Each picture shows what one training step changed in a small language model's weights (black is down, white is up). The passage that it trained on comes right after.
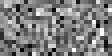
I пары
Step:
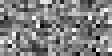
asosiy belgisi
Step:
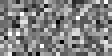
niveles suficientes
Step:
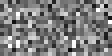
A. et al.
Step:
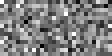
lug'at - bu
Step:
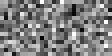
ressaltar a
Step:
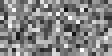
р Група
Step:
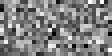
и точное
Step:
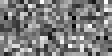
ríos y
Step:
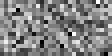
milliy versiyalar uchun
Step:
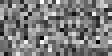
casi un mes
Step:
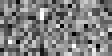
expuesto, es
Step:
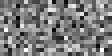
científica nos
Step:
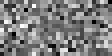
i get Pat
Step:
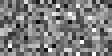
de technologie
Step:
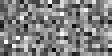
características y
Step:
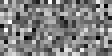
São Paulo:
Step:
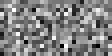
сводится к
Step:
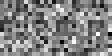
de los recursos
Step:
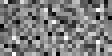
6. Saranya
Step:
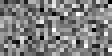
u haqidagi
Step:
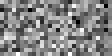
технологиялар ва
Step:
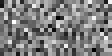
de analyse van de
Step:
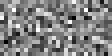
в силах
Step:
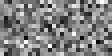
ta'minlash uchun
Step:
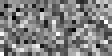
jahon iqtisodiyotining
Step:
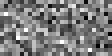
Perfil Universidad
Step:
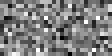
mayo, recurso
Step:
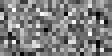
савдо билан
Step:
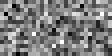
la elegancia De
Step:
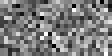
A pele apresenta
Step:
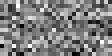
den Kauf des
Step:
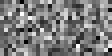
and social media
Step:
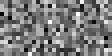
e que non sexan
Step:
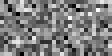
صحیح x
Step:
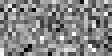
Один из
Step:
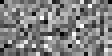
niet alleen
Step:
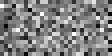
umumiy xususiyatni
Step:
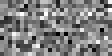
la percepción de
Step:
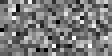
tecnología sigue
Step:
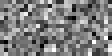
tenho lido
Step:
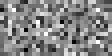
струму в
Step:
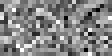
в отдельных
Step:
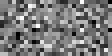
elementos fundamentales de
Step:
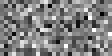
muhim tadbiri
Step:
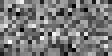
Bunda 4 ta
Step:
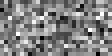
la nouvelle
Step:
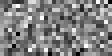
goed te
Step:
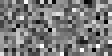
de Essex por
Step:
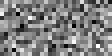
de atmosfera
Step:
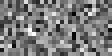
de ensino para
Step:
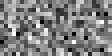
ва фарқли
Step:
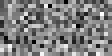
vez que não são
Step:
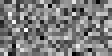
perspectivas e uma
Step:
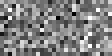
der Begriff
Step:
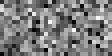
o aprendizado das
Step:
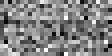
esa, ularni amaliy
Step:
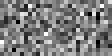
tal inclusão.
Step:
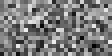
produits de la mer
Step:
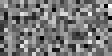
A partir del análisis
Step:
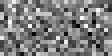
з освіти та
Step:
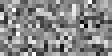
в положении
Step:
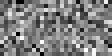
on pulaa
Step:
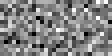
перехід до
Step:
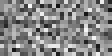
tahlil qilish, olib
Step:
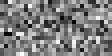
o`tishini va
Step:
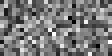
Ao declarar
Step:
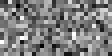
imeni V.
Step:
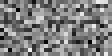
hal qilish bo‘yicha
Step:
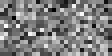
sababli, bu
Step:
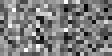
дуга. В
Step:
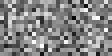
періоди з
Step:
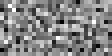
одягу для
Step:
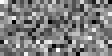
de fond sau
